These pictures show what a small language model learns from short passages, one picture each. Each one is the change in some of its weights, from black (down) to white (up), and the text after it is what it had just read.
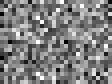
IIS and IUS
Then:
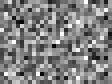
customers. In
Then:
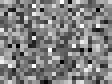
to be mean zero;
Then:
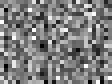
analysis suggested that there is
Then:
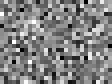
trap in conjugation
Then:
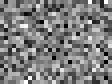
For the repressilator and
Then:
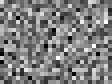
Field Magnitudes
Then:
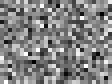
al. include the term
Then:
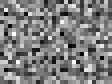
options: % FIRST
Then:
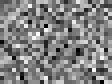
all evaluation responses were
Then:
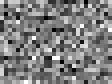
V the results from the previous section
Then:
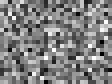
the final assembly
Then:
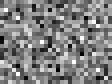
our thinking: Key
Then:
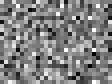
organized as follows. In
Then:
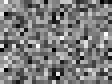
Phys.\ Rev.\ D
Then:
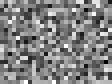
3 9 6 Based on the
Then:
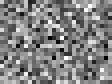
the computation by a factor of
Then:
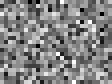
mold with nanoscale
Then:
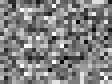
587$, and the number
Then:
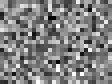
Passive acoustics,
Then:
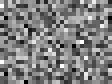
the Villages of West
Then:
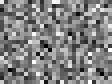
its study provides us important material
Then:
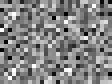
complex critical state in which
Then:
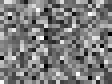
of **three levels**
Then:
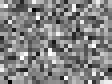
or outage power, the
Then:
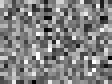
we retrieve and
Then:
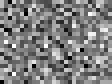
of those are evidently
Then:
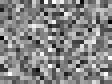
data do not extend much
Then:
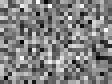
author's thought,
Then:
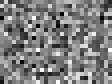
Future research could focus on
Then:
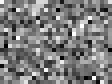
(1). Here we
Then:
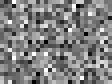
on which they scribble
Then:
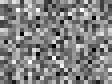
EU medians in
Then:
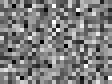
chain is one that does not
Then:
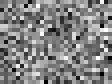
rays in M₁
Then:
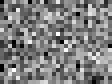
a clear question in
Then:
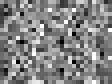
recent review also reported
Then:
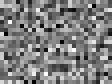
Smart Switch
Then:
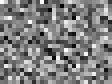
= \phi X \quad \&
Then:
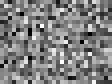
price is taken the
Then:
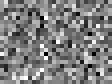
liquid phase.
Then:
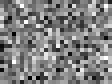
magnetic index what was
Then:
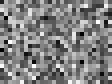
resistance on your
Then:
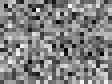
lay larger eggs
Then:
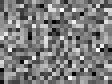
all eignvalues, The
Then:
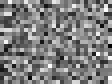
va chuqur
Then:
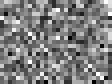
Sio, J.
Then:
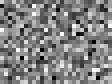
has a long duration due to
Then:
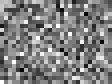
more significant damage of their
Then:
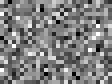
second column, we
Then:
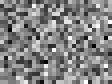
is a strong alternative to
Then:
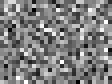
from a zone where 11
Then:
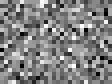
but in principle the
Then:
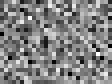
and fundus was larger
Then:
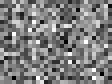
this study may be described as
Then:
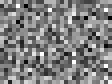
final version of the
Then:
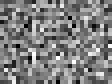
features. This formulation is
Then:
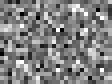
Taking their average we obtain
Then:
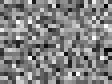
Vinay Kumar
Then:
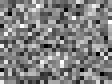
will be provided in Section
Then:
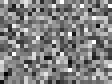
have to study the gauge
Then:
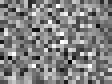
the sensor network it is
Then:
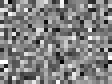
respectively. The other tensor
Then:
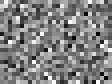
in the laboratory
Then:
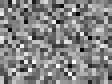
their own and invite
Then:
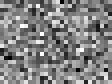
diagnose the condition
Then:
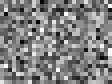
simulator can be used to
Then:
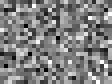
ORZ is close to
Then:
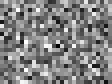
control as a personality
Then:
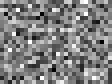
*Asian Journal
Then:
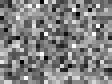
article will discuss the
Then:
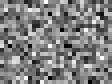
photons which lies on an
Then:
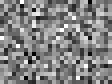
focusing on, and its effects
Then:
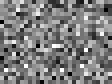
costs of goods
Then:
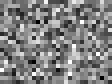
and other officers.
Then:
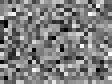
of the comb lines of each
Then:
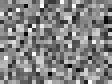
value and error on the
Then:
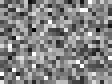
the calculated excitation
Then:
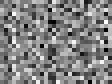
the metastable state).
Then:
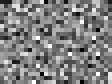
coefficient becomes a
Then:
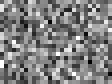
to changing requirements.
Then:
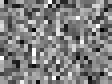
replicated Hilbert
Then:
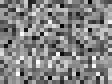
the start of active
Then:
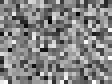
a foundation for additional
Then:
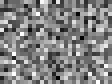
a closely regulated
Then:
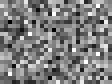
in a patient (68
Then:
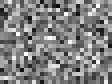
in general exhibit
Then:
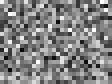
grid Prior to
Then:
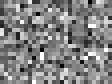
simulated radio sources
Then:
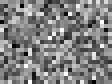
end points: Equation
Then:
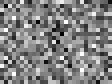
LPIPS and
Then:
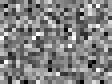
contain the derivative with
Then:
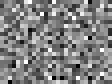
the sign-keeping
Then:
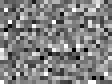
display of the generated
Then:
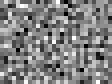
\end{equation} Here
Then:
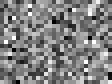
(45 and 94 patients
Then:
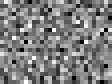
interj.ALL -
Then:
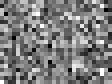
shows the average of surface pressure
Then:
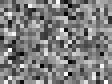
\sigma) \mid
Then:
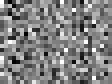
\caption{Phase error
